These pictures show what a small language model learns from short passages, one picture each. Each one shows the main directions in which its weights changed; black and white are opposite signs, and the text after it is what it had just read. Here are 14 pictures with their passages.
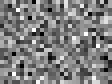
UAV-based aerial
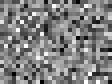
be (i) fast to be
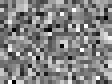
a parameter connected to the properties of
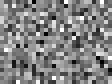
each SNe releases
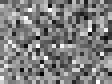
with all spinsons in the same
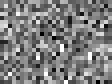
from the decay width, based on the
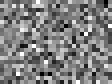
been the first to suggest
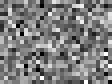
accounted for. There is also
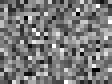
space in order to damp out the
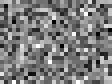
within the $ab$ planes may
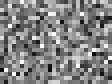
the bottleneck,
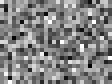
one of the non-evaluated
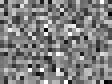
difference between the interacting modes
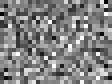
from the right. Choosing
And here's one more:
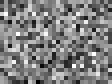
of RR\,Lyrae
